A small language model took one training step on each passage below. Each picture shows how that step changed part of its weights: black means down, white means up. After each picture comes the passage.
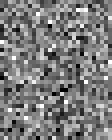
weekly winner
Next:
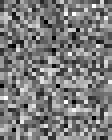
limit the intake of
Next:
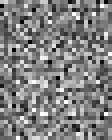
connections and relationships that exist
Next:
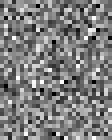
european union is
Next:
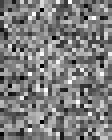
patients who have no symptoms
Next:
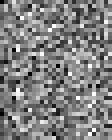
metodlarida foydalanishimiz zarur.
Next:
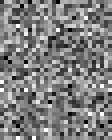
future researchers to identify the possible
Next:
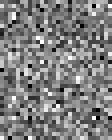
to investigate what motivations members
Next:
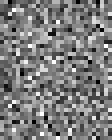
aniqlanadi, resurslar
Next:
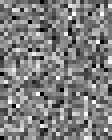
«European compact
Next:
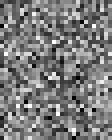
were the contents of the
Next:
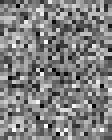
also familiar with extended
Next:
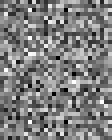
practice the choices of q
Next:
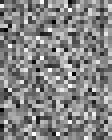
se basan. Por
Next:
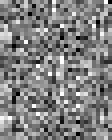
is commonly used in
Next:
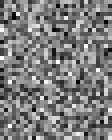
Using Machine Learning".
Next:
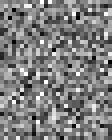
(Sekaran &
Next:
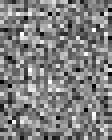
qué medida el
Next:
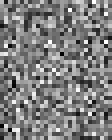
penelitian yang berjudul
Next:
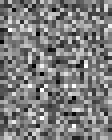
biomechanical characteristics.
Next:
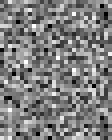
selected news reports A
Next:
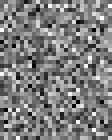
EM emissions will
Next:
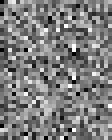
the world. Based on debt
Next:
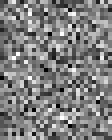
burner [3] and
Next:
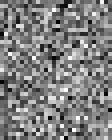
sign language to another. For
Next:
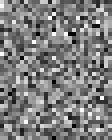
expansión de la
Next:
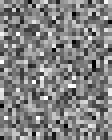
komplementären digitalen
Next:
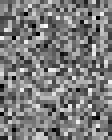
14. Demaray
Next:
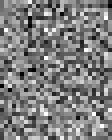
status results and A/R
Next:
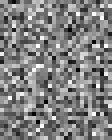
tail, becoming
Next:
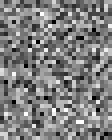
на психологическое
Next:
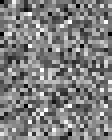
devido a isso.
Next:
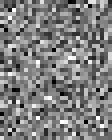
в розширеному
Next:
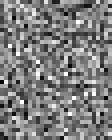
of astilbin
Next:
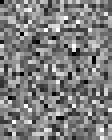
the difference is quite low
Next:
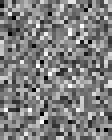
Lesia, PhD
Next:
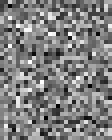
an instance of the
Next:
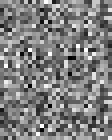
Conforme descrito
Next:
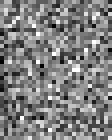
y retroalimentar
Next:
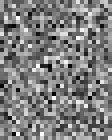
domination étrangère
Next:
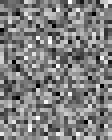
project description. Deliverable
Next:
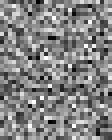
container displacements relative
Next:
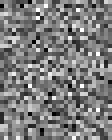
perform zero extension to
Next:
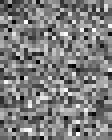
this flux, it is
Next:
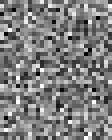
que se relacionan directamente
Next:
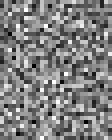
behaviors and provide students with
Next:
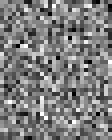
entwickeln und
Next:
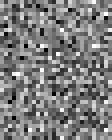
ва бошқаларнинг
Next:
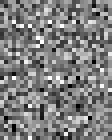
to 200 km scale
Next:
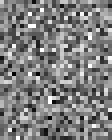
No. of Cases Mean
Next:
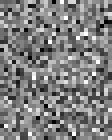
the screen from the
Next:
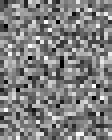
in EE is important as
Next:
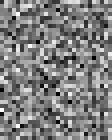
annual update of the
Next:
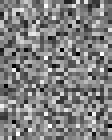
a consolidação do
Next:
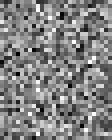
O PAPEL DA
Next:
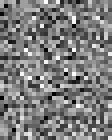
the basis of our reading of
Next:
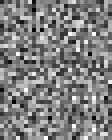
news and polls have
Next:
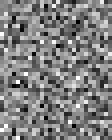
studied and tested by the authors
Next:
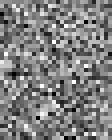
were limited, but more common
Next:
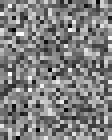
– incluído um
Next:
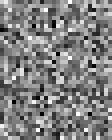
air tight seal to
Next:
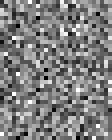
Respublikasi Vazirlar
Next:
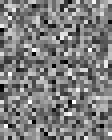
hearing. In the
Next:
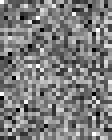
bilim darajasini oshiradi,
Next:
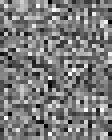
*Partidos e
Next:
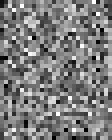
covers the areas of
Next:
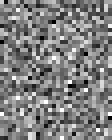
и активной роли
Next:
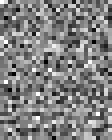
bugetul de stat
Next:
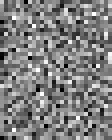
*Federal Road
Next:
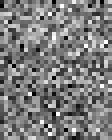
go to the conduction
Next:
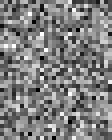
buffer zones also
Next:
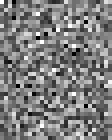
parameters, the presentation of
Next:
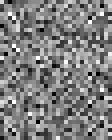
местами имели
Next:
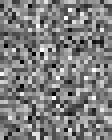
measured relatively to S , and
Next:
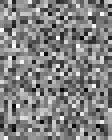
revisão integrativa
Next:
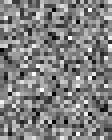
system mounted on the
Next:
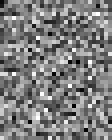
3. Research Methodology :
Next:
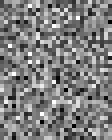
de Estudos das
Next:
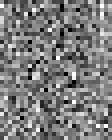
are responsible for the accuracy of
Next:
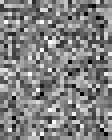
Qubits in curved
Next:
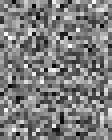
whole heartily is must
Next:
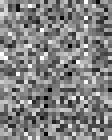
the Cathedrals
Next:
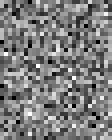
3.00 Variance
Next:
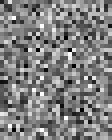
students, *International Journal
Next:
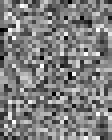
happens. The maximum
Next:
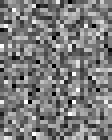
on time. Furthermore, it
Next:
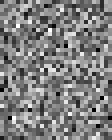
idea of a mathematics
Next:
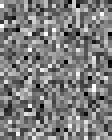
đã làm
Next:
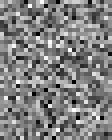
result regarding the existence of
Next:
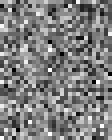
a multidirectional
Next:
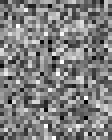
and anxiety between employees
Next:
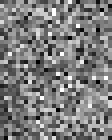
bir tanga"
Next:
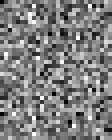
relationship so strong. 3.
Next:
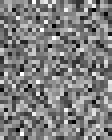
E-Mentor Di
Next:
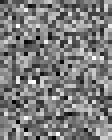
and environmental variation of body weight
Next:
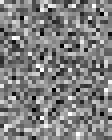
to develop PCR kits
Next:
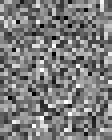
these studies have revealed the
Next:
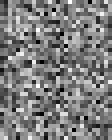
until analysis. The level of
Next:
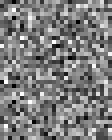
analyzed at the mesh
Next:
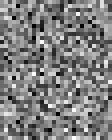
processes have shown the best results
